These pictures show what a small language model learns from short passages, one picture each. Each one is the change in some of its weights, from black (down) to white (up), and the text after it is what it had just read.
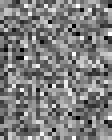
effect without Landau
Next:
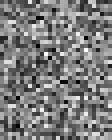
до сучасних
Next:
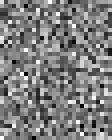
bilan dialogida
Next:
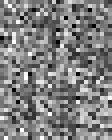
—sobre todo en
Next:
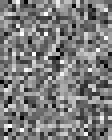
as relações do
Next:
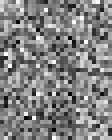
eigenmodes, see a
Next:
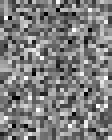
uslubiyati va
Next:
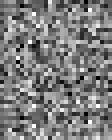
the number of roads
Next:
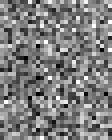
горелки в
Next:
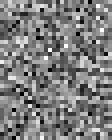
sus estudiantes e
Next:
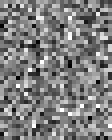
generate the chemical
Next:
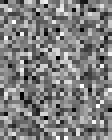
order. This is contrary
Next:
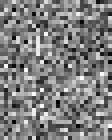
5) Nilai
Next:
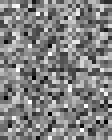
se postra ante el
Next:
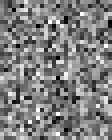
“circuito de los
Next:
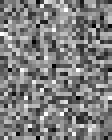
3) completing the
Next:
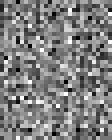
with more than $30$
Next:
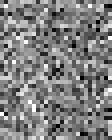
contrast to what has
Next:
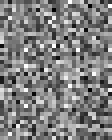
de mim que estava
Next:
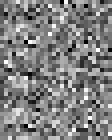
understanding of one of
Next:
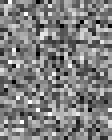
The first series represents
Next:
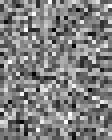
in prismatic
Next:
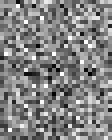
become visible,
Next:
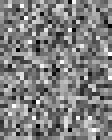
turn into one over the
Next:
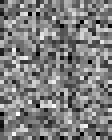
The dependence of $\langle t
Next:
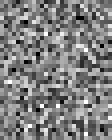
we convert the integrand
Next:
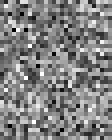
our investigations to test performance
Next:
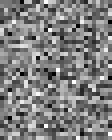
литературы по
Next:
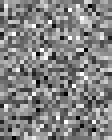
literary criticism,
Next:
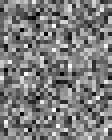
of state of the total energy
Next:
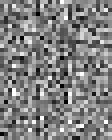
keltirish orqali
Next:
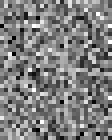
the unintegrated
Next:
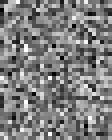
$\Phi(\Sigma)$ can
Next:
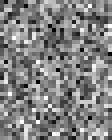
each model is known,
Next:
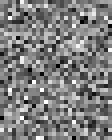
membaca dan
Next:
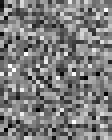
\par \bigskip
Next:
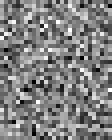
seja contaminado
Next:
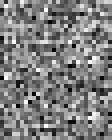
to incorporate the
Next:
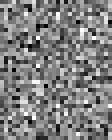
this reason we can
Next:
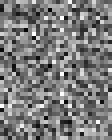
of which are quantum mechanically
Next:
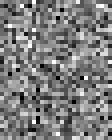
Rao et al.\
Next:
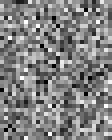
respective direction is separated
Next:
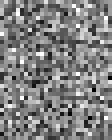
в русском
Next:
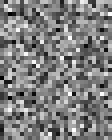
ordering that can occur
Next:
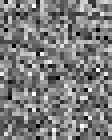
range and sensitivity of
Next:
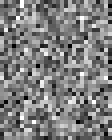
'Você não
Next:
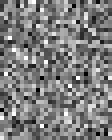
horizon respectively for the case
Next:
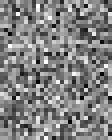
Roughly, age
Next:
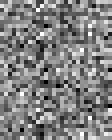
data sets we have results
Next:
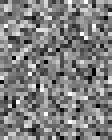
their expectations, and
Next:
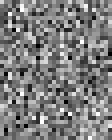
constellations and
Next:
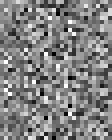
opening recently
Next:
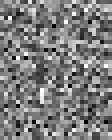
complications in the
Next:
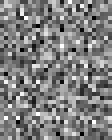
de pertencimento,
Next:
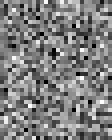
58 lugar de
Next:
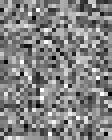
is listed in the
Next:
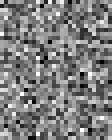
eleitoral de
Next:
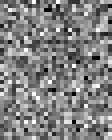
survey on barriers
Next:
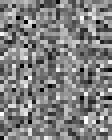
facilitar a
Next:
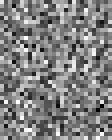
qilishni o'z
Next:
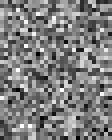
definidos no projeto
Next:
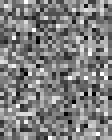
following set of governing
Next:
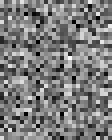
frame of the current
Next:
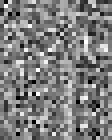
with the parameters (1)
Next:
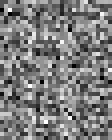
given data. \item
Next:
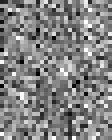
resulting expression corresponds to an
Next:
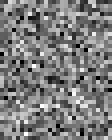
the same reaction set for
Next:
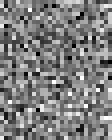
und genauer.
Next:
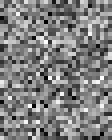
modelo para o estudo
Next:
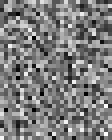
which leads to the
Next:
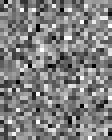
parity-check matrix
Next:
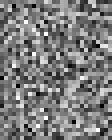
à vida digna.
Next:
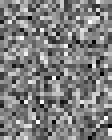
representation is $n +
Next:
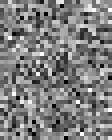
breaks the gauge symmetry.
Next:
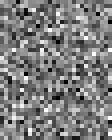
на учении
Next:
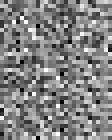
However, they do not
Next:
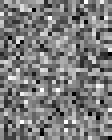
exista fără
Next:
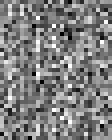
toplumsal ve
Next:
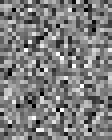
содир этилган
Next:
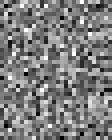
refute the claim
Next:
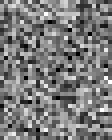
green employment
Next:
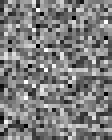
\par There is
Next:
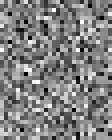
adalah komputer
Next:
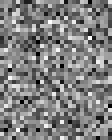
medical center of
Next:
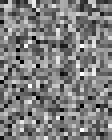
are the two basic
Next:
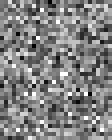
is open access and
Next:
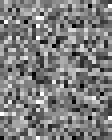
a smooth and
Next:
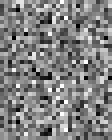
oldik va har bir
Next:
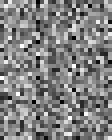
I and agree well with
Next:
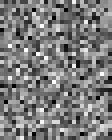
decomposition. Data
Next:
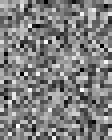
de afaceri,
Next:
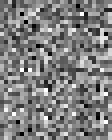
висновок, що
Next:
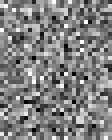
emitting a fast
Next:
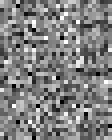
O-yields from
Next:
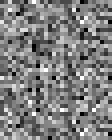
a few known local and
